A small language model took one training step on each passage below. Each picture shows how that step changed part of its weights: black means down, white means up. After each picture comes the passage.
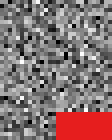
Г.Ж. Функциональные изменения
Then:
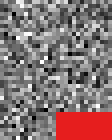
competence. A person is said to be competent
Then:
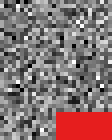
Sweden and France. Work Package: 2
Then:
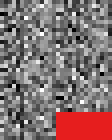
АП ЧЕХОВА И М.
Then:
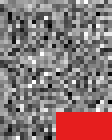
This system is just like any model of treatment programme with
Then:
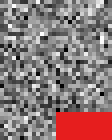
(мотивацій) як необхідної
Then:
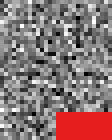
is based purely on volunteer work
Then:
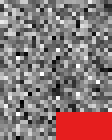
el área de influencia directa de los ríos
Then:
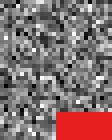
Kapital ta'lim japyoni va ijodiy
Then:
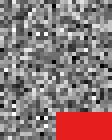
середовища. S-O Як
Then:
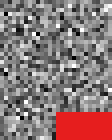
два этапа: - первый
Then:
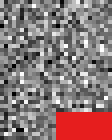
et al. (2019) further investigated degrading
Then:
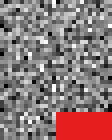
exchange rate (LEXCR) has significant negative effects both
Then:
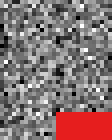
level, the introduction of the European Ground Motion
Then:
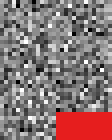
ranking methods for Intuitionistic fuzzy
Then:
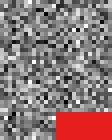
o‘lanlarda ham shu ikki
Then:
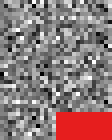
\mathbf{x}} \right)^T
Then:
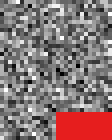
peu l'amélioration des conditions de
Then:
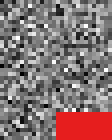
Gas Tungsten Arc Welding
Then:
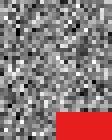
поступила в редакцию
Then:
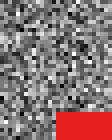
Dozalashning avtomatlashtirilganligi va
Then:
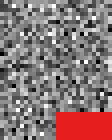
tablet characteristics. The optimized formulation F2
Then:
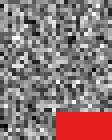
en estudiantes de educación superior. Resalta
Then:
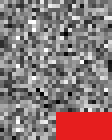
sharoiti, xavf, xavf
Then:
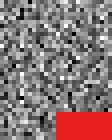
producing precipitated CaCO₃
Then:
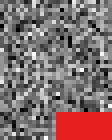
Johann Conrad Metzger bei der
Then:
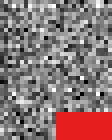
regions. The samples that are located in the overlapping
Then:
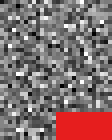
калимаси билан айтишади.
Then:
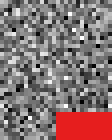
10 38 Industriepraktiker/in
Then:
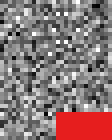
to correct for the refraction in the input face
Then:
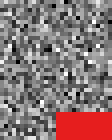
work we attempt to engineer this ordering
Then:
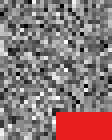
well as appraising the challenges emanating because of
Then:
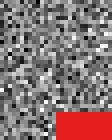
vibration, and reported achieving approximately 90%
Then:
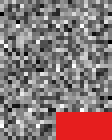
la deficiencia que origina la
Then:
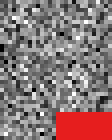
mas com foco no monitoramento de queimadas e
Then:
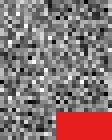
active flow-control by choosing the
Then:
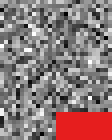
mechanical properties are those related to the reaction of the product
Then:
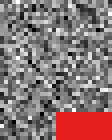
concepts was to “eliminate man’s
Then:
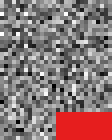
such as Sabellariida and Cirripedia,
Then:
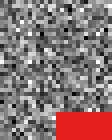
knowledge. In every area of life, innovative technological
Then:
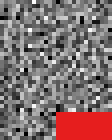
performed, and the potential risks. Written
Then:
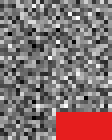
often require informed consent from participants and visible
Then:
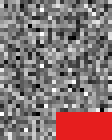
that have been grouped under their support. More interaction and
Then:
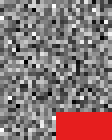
across its target audiences and onboarding stakeholder
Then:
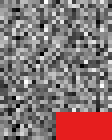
og lensmannen Ole Rasmussen
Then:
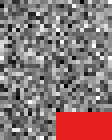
within the acceptable range. Soon after the
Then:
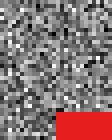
the review seeks to: - i.
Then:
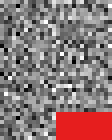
\rightarrow \infty$. Можно
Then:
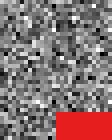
consecutive points of s_1,
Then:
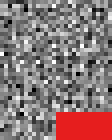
pul daromadlari va natura shaklidagi
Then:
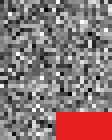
to different structures or states of the eye. In the
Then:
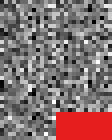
an active process that involves interaction. This allows future
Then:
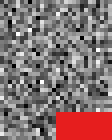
entire cohort as well as stratifying by
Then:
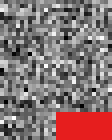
Implikasi teoretis dan praktis
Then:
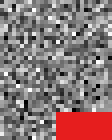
plans, here extraordinary efforts have
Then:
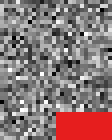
Thus, the experience contributed to the appreciation
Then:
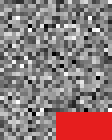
yoshdagi o'quvchilarning yozma
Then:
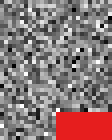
resolution. According to Jackson: "In our
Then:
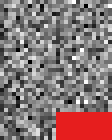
l'International Trade Center et le TFO
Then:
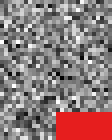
y construir el objeto de (40), que
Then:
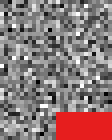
kunni tashkil etdi. O'pka va
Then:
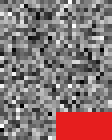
from all *Praon* species in structure of
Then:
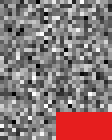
to provide comfort to his living. Rapid
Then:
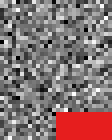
les fabricants, les distributeurs, les
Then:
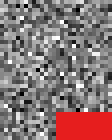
Frequentemente Muita Frequência
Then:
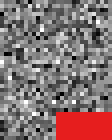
школьников к труду, умственной
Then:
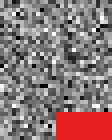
presence of glycosides in the sample was
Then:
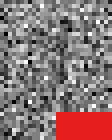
corm weight per mother plant, leaf length
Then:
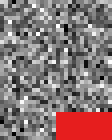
picture of what this might mean. Imagine
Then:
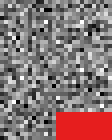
and services. In CMMI, risk management was in
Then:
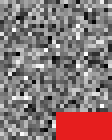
popular Z-Wave low-power
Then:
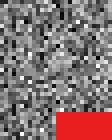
Cell biology concept INTRODUCTION Cell
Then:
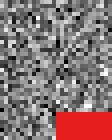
slaughter, INT had thicker
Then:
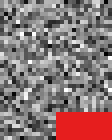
null hypothesis is rejected. - The p value
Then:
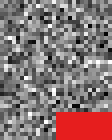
its associated cluster centroid. The efficiency of
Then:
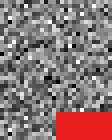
öz sermaye kârlılığı
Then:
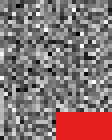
Hardi, yang antikomunis.
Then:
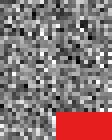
ko'rsatkichga ega bo'ladi;
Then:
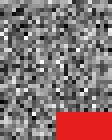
diabetic patients. Table 1. Patient,
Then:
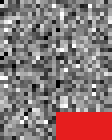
виплачуються Управліннями з
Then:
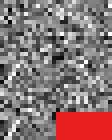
bayramlar, sport tadbirlari,
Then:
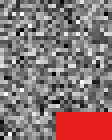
kompetensiya, layoqat.* Inson
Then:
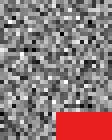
percent reduction in L2 vertebral height,
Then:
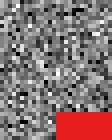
originally dimerized state is replaced by the
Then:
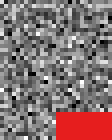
ilerlerken sonraki kısımlarda
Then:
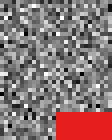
are attracted by the free entrance of the
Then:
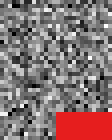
apa yang dijumpai. Pengamat
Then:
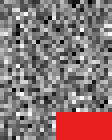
Shu nuqtayi nazardan
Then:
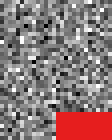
requires an individual approach to its implementation. The application of the
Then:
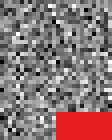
[8], in one hand the reason why developers
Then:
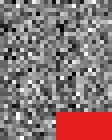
(CRN) CYT CYT
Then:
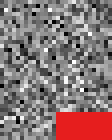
marfil en la Península Ibérica
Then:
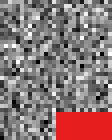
dependentes ou pessoas vulneráveis; V - deslocamentos
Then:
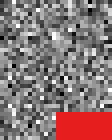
the energy production. The nuclear industry adopts
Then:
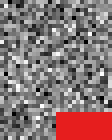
functional result and in pain control were analysed. Results show
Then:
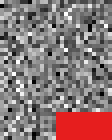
is a relatively accessible medium through which information is
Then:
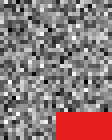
is interpreted. This is the process of QST that
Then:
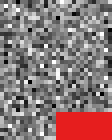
and sinks, they have potential to form an important component
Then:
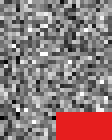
and Technological Research (TISTR), 35
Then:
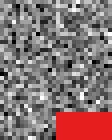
in probiotics research (van den
